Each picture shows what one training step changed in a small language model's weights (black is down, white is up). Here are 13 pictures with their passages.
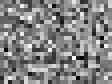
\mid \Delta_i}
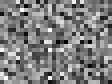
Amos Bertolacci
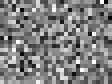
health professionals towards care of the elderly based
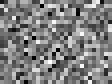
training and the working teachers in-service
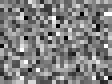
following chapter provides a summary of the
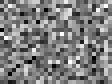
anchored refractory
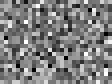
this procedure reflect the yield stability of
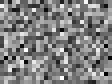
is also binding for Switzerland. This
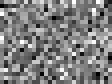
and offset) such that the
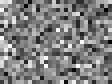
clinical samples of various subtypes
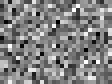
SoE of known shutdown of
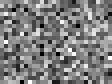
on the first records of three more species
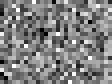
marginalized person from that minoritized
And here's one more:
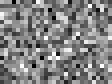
of automatic control of the directive
